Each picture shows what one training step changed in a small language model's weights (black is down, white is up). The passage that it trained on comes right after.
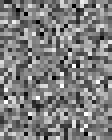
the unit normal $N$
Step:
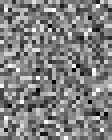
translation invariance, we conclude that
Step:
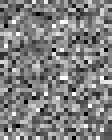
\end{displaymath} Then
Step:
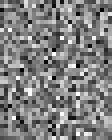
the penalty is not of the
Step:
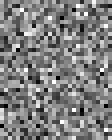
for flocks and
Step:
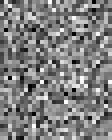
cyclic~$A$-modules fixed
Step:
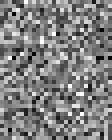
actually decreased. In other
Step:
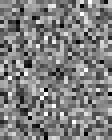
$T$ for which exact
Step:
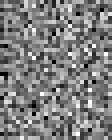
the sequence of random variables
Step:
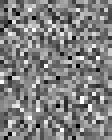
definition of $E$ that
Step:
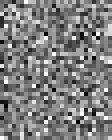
easily sees that the sequence
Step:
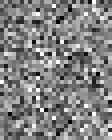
parent GP based model
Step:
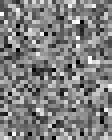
investigated, see for
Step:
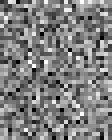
the conductances. In
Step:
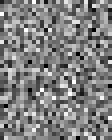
natural choice of a constant metric
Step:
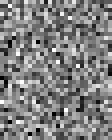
version of the main result}
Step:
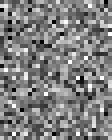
\right), \mathbf
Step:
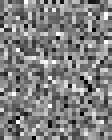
three series introduced by van
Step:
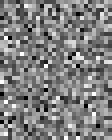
$M$ models that
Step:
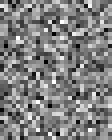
\det X(t)
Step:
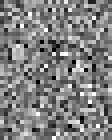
information can be found in
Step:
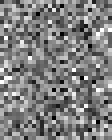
under study, one can check
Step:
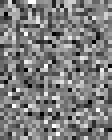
then $x\in
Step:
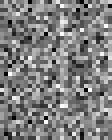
\quad (4)$$ where
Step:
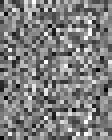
adding a zero row and a
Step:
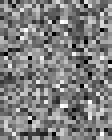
\vdots & \quad
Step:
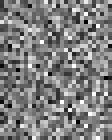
in $\C$ and an
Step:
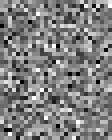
Bayes factors for image
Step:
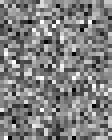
el sentido de la
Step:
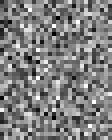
bound of the conditional probability with
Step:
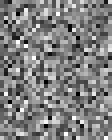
C^\infty (\mathbb
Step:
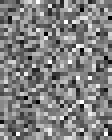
in the existing literature) for
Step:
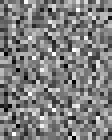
space of complex hyperbolic triangles
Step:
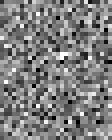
results are obtained under the assumption
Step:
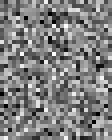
phenomenon can occur and the
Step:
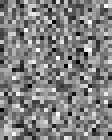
turn to proving this results.
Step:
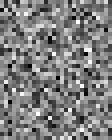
are in the east.
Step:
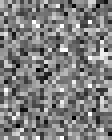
\begin{proof} This
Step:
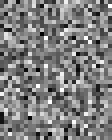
a list of $39$
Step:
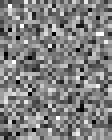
proof of \cite[Theorem
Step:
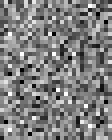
The proof for the general case
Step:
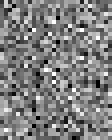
Equations as their integration
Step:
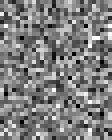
set the product to be some
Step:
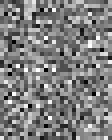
whose stationary distribution has density with
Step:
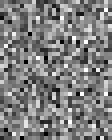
$\eta_n$ satisfies
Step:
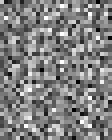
Fano threefolds in
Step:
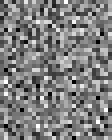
su distancia a
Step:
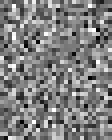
This means that $R$
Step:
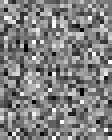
Objects in
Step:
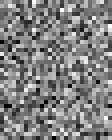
precisions, we define the
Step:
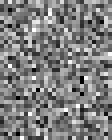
graphs were first defined and studied
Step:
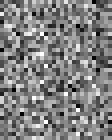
changing the model for
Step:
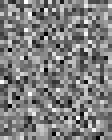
uniqueness of the solution without
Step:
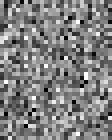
equations describing a joint
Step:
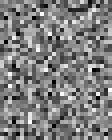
has a greatest and
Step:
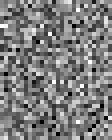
with only one singular point.
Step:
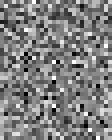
types D6 and D7
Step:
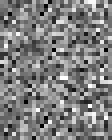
\end{equation} Let
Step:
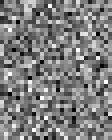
with the node~1
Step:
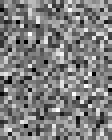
and $S$ are the
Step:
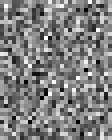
that \begin{equation*}
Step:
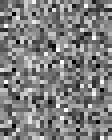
fulfill condition~(ii)
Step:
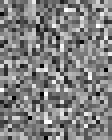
$\Lqu$ induced by
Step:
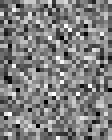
cannot happen. Suppose there
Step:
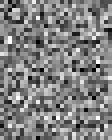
P^+(\Sigma)$, where
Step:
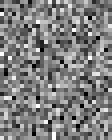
larger than $n$, then
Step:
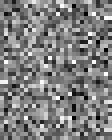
The same results also hold when
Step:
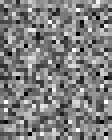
and let us first introduce the
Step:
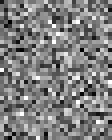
subring of triangular
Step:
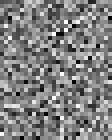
in other terms $\sum
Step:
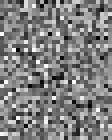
the pullback $B\times
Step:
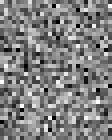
and $\Delta^z$.
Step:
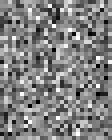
is the graph of the restriction
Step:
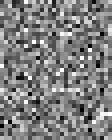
left, below. \medskip
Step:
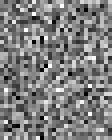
equation \begin{equation}
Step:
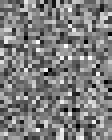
the span of $v$.
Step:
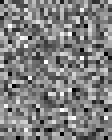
quotients coincide. \medskip
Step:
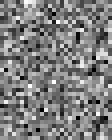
on the generic and the special
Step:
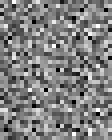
Ben Elias for
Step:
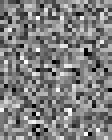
$x'$. In this case
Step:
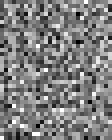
$G$ is called
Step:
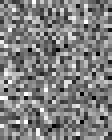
manifolds exhibit this extended holomorphicity
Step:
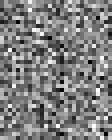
and entropy measure-valued
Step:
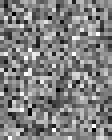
us. We can see this
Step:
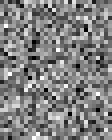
after performing the elementary
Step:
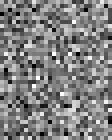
trivial inputs, then the
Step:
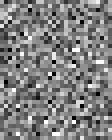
of \cite[Lemma
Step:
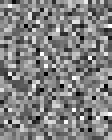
other diffusion processes, there is
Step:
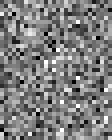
holomorphically on $\overline
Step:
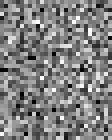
subalgebra $\Cal A$ which
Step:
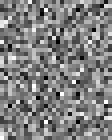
asserts that
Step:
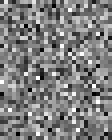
boundary geodesic $\tau$, and
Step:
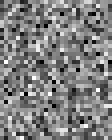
>0$ (compare
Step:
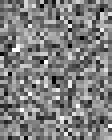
the conditions of Prop.
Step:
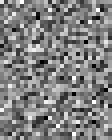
Then it shows that the closely
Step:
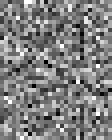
now derive the performance of the
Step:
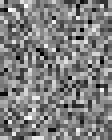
an SDR for
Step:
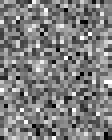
}.\endaligned $$ Hence
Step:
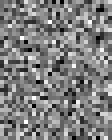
to the regularity and to the
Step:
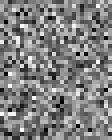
surjective (and we presented an
